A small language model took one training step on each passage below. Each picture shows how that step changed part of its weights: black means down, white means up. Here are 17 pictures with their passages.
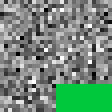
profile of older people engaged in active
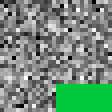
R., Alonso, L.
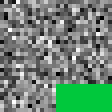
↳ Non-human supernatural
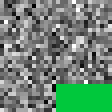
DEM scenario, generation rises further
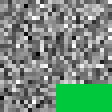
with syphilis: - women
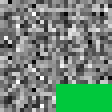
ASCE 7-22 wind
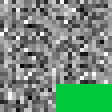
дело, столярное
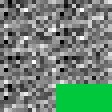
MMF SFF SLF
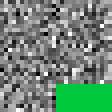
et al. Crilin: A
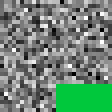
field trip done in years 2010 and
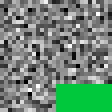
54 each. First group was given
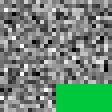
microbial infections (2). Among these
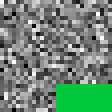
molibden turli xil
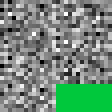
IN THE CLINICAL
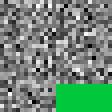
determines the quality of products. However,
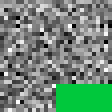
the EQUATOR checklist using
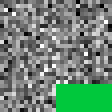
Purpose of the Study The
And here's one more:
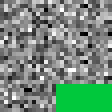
system effectiveness. The first experiments were conducted for
